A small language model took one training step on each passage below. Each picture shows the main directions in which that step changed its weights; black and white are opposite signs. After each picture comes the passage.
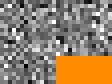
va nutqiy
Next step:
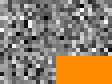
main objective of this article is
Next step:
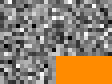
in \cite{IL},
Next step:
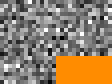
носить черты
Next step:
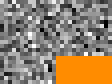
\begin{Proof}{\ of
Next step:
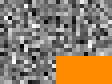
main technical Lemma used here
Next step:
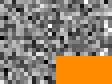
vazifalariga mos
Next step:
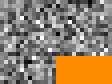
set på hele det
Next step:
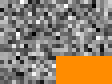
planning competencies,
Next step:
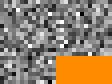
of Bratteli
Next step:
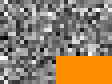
any sequence of independent,
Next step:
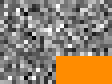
which expresses constraints for the
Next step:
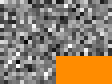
transformations which the reader may
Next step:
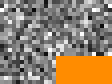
statement of lemma. One last
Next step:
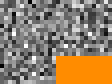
strategik marketing
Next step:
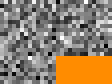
Los autores añaden
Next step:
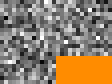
at each Newton step,
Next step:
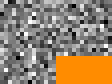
\end{array}$$ where
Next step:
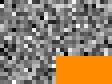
onderneming in
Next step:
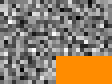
then, for each $\g
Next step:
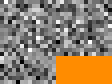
и конструкций
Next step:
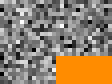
and $h(T,
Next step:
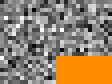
order, the second kind
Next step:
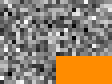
valores de viscosidad
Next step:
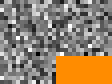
on the physical aspects
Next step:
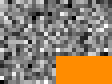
common in survival
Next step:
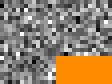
yechimi; -
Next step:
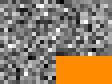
and $U$ a vertex
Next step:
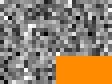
written in either of the two
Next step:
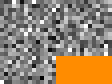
ve özellikler
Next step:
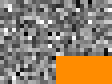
ishlash sur'atidan
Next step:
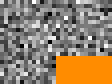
stability selection by varying
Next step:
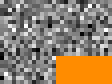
its Applications, 2010,
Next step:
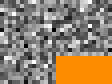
\) is the ratio of
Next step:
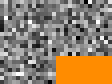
process are analyzed in
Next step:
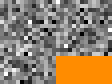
Европе для
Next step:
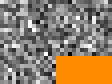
flows are easily seen to
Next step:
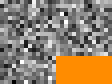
*Teorías de
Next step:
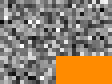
assumed time slots
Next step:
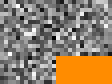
\end{align*} For
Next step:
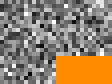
the proof of this as an
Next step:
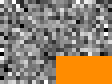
jadal rivojlanishi,
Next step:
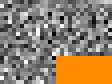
suatu pelatihan,
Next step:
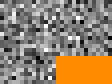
is a well-known fact
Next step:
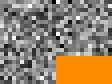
q \geq p \geq
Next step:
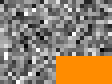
second condition of the proposition)
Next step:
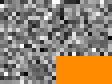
after possible reordering we
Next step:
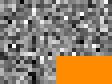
symplectiques, on
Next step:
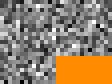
a parte contrária poderá
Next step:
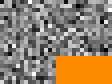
Studies in Pure
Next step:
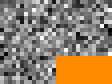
low-rank structure of
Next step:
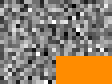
их длины.
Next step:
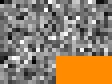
Universidad del Cauca
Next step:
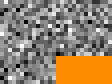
no início dos
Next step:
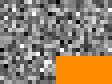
на території
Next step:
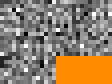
lebih tinggi
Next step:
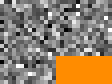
In: LÖBL
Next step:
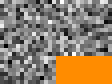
variabel masukan
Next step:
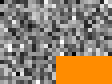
verses directly related to it
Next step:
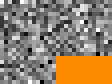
$P_m$ have
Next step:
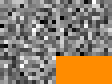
شريف رقم
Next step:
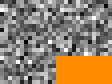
which is the one associated to
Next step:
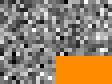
at $u \in
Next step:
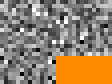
So, the laws of
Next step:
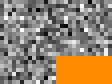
xulosalar va
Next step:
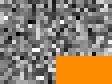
constant. However, the
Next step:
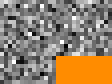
até os dias de
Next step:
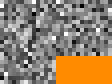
los beneficios
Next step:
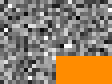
over~$k$, whose
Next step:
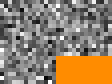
harakat faoliyati bilan
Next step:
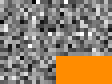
seja, a capacidade
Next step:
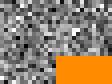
sobre la diversidad biológica
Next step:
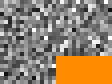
la geografía de la
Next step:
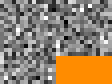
**colaboração entre diferentes
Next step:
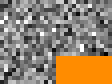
a ausência de políticas
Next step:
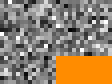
a {\it geometric object}
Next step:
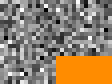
and we can choose neighborhoods
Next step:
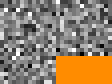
da diferença entre
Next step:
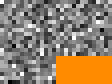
Parliament and of the
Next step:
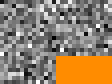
reciprocals of all
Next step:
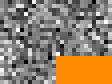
projection of $F'''$
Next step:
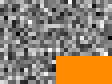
не входит в
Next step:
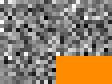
Combining all of these
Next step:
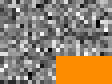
of Spearman's
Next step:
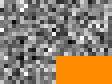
за кратко да
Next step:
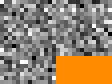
and Ireland. An
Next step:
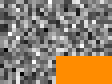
difficultés remettant
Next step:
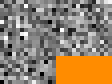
Shunday qilib,
